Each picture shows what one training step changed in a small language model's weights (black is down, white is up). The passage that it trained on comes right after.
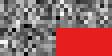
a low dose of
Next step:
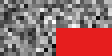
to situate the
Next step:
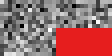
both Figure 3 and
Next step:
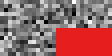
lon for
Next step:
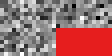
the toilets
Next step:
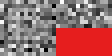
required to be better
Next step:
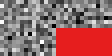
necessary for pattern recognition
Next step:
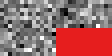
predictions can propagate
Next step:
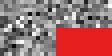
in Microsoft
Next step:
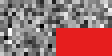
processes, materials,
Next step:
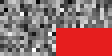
Convention on
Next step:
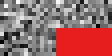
is determined by
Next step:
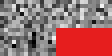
space. The
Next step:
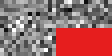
in school facing
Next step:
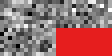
can assigned a systematic
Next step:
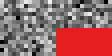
DE LA
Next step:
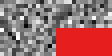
body of rules
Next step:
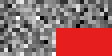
nothing less than
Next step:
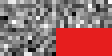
of patients with
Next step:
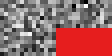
to ambient temperature
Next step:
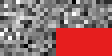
is applied as a
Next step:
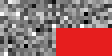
patients are similar
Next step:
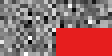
system is a supporting
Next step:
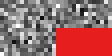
to increase the
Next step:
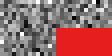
defining granularity
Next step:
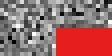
to operate and
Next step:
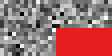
insights gleaned
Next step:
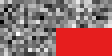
the lathe.
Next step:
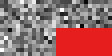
the *V.
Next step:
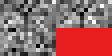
Figures of
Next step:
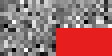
modes of binding in
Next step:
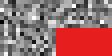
The project is now
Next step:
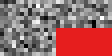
order sliding mode
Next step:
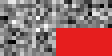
of the specimen using
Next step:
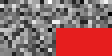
topical formulation.
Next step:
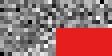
contribution: All authors
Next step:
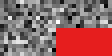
other methods, and
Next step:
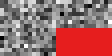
the present symptoms and
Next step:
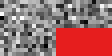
by microbial
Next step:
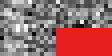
can be found online
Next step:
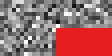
have a big influence
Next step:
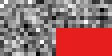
made to condense
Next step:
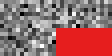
atomic number
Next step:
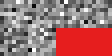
has received his
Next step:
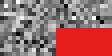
is not the only
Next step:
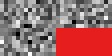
a mature
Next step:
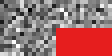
interest. It is
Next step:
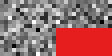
resistance to adopting
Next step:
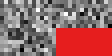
helps them to develop
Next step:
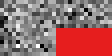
and were not
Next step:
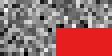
exit survey,
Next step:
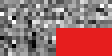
toxicity. The increase
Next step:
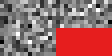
mature and
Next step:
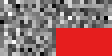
Council is composed of
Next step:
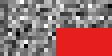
survival assay,
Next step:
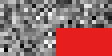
focus of design
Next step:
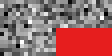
single banked
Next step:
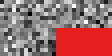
case compared to that
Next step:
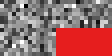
Four main sets
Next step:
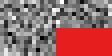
stimulate the targeted
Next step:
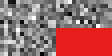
The significance value is
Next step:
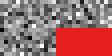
as a Means
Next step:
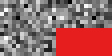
influences of initial
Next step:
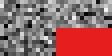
3 minutes.
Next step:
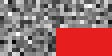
aims and types of
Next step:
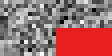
for climate control
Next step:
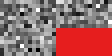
certain values and
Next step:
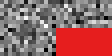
needed for the deployment
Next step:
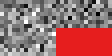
logistics preparedness;
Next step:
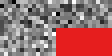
that reflection.
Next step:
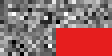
was majorly in
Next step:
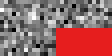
The endpoint of
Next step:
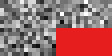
the magnetic field dependence
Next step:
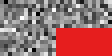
average cost of
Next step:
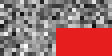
available to learn
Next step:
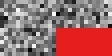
and soft sets are
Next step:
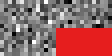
basic needs of rural
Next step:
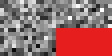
the quality of
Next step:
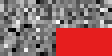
a comparison of the
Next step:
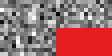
The temperature-dependent
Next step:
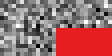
to individual's
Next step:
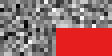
words. Because when
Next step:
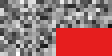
the current monetary
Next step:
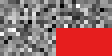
scores that is close
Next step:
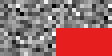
purpose of the work
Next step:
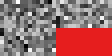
from 142 items
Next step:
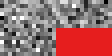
by subtracting
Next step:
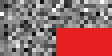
employees based on need
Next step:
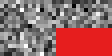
grades under normal
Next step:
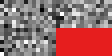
and D (test
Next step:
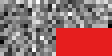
adding 100 million new
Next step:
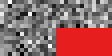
severally in the
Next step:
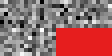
Students could also be
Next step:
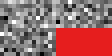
of the women were
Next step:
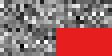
PMBOK at
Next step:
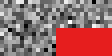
become the limitations to
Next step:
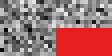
the algorithm.
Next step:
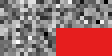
the fact that
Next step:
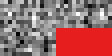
Due to the mobility
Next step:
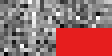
electric potential at a
